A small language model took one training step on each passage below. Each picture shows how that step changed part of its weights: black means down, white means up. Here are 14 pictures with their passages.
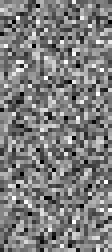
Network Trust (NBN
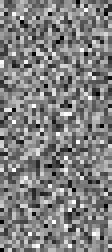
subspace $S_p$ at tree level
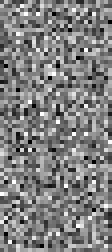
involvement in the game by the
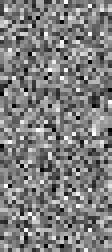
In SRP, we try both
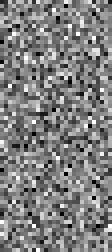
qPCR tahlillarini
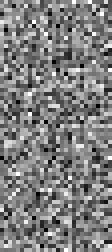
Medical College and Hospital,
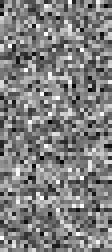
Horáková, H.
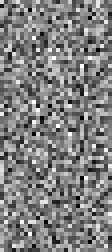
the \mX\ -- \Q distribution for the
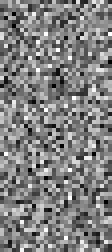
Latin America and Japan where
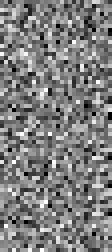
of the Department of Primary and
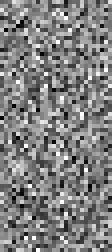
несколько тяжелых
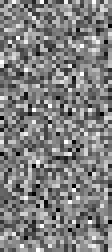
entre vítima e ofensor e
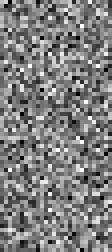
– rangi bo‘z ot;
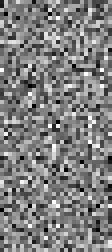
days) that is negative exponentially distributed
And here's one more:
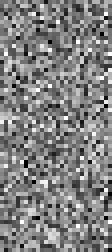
conhecimento de maneira prática
